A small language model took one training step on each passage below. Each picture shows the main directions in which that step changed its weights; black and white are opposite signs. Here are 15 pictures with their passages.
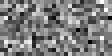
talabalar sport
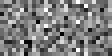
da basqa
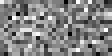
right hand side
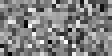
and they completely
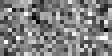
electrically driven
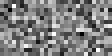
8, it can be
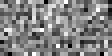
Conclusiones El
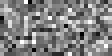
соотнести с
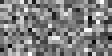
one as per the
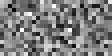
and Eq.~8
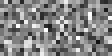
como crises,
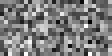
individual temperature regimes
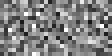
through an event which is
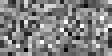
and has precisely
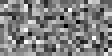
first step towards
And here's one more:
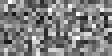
sa na bolesti
